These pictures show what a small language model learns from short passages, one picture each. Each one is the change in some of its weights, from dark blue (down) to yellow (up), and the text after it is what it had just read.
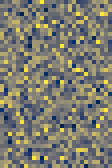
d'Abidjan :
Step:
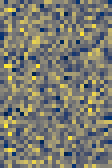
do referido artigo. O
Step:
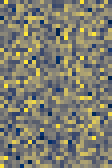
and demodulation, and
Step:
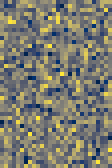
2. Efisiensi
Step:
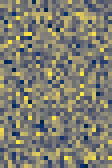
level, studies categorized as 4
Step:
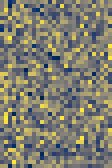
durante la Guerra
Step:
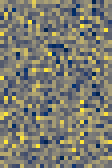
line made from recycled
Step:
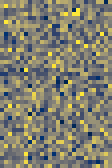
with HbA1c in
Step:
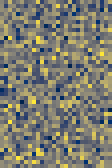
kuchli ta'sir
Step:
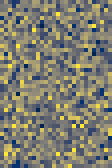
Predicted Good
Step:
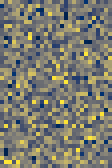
cause in Wuhan
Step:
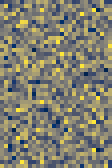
affects curriculum implementation,
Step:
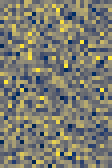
imbalance should be referred
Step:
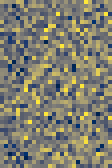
and rainy season which
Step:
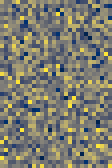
o'zining aks
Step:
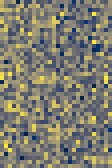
ml) in absolute
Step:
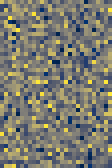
l'on note que les
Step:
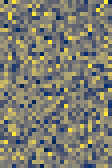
artificial intelligence is
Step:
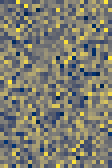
by an automated quality control and
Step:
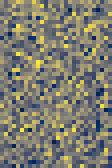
2023. Unit root test Table
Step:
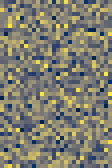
faut pas dire que le passé
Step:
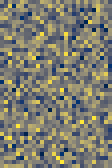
of lymphoceles after
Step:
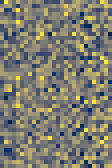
що складалося з
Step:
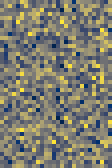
into new international markets.
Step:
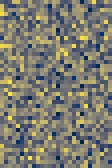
people are sensitive to the
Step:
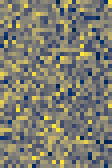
by our analysis. Lineage
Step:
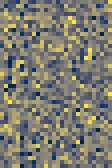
démence et pour
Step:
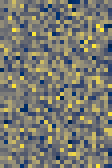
je tzv.
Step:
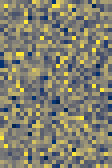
ZAJIC, Paul.
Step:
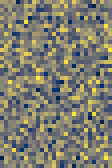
confirmed by BACTEC.
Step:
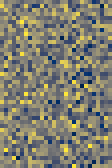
significant because these are the main factor that
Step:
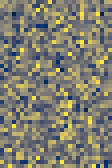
Characteristics of most used
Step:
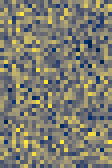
influencing professionals'
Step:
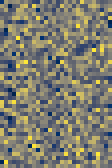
international order and how it is
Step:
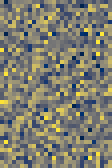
the probability a lineage
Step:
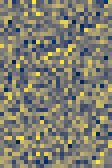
modules, represent our own
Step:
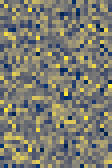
immobiliers. Sur
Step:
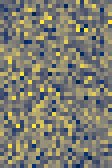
изучения. Проблемы
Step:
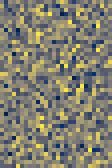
the robot program. The
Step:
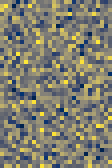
capital P) self-evidently
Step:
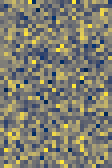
used in many cosmetics
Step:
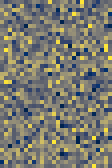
increase water uptake.
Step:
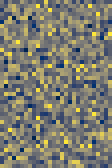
of a consensus-based
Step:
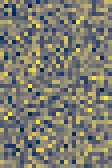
compartilhadas da autora,
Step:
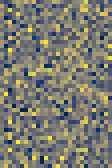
pedagogika fanlari
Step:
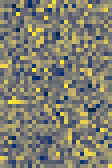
report provides a comprehensive
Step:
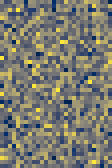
publication "Velocity and
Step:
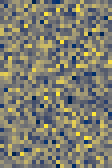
the discussion and assistance and
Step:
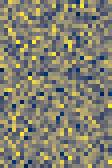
ёки дирҳам
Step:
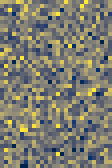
Amazon also utilizes AI
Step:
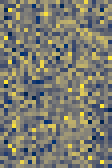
va pedagogika asoslari.
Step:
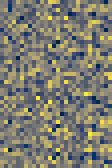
izolacijom koja
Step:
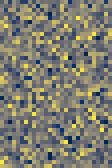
A, Ani C,
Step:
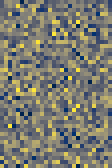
час законодавство
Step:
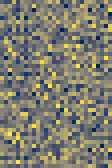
in het geval van een
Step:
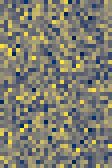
because there is the low absorption
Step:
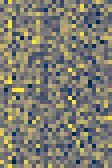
being collected in the forward
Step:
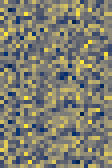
олинишини муҳим
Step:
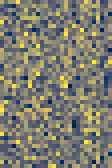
of the lesson, and expected
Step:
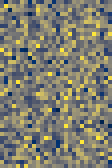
of Pharmacology and
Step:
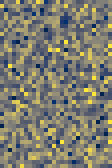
descriptivo mientras que el
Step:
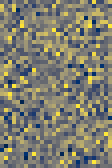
se examina más adelante),
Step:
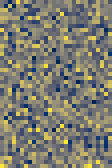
felé, és
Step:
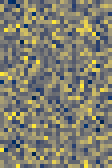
con REDATAM+SP.
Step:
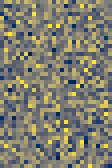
him to be so. I
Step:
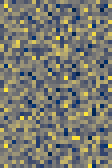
SWMM model for each
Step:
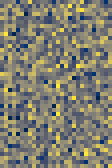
the maximum price of a real
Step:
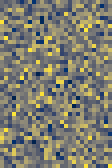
belgilangan bilim,
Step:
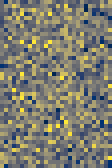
13. Physical characteristics
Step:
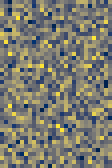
(2007) Theoretical
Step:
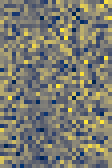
study successfully demonstrated how a
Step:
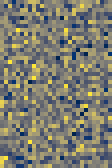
to mothers, the high energy
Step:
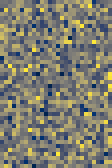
asr) musiqa
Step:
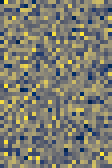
розумінні). При
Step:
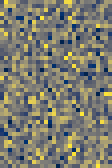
que o poder familiar é
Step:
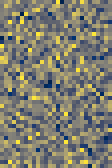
2. RI associated with every
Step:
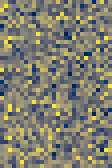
spostamenti verso le
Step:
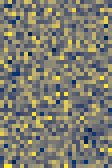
him to contribute this article to
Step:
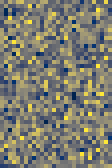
aimed at intelligently and
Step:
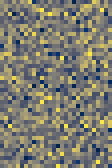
Figura 1: Evolução
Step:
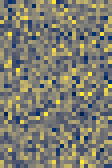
on the upper floor of
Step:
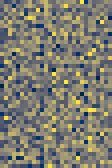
характер альвеоліту
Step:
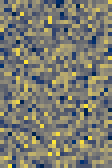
consumers.¹¹ Under those
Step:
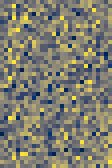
– Базиліки
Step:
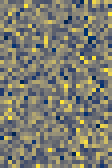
ausência de monitoramento e
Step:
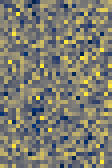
ko'hna va boqiy
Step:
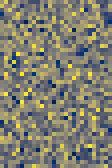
out of 6 problems were
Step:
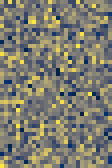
- Simons, j.
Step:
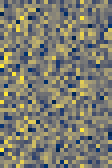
between 8 and 17 years old).
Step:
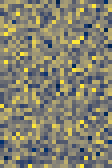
and SA: 4 with
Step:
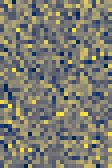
konsepsiyasi va davlat
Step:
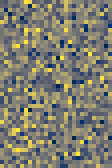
issue and find answers to
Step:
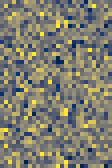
emptiness, to gain
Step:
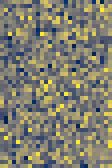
davomida asalarichilik
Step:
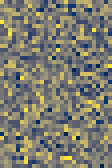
на конкуренция за
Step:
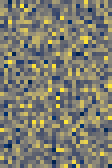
effectiveness of the measures taken to
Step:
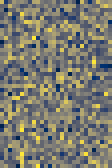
Although no evidences for the
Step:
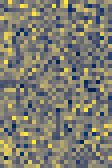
махсус ҳимоя
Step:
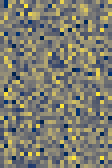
trabalho em grupo, o ensino
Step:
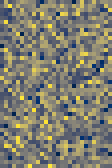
do Rio de Janeiro.
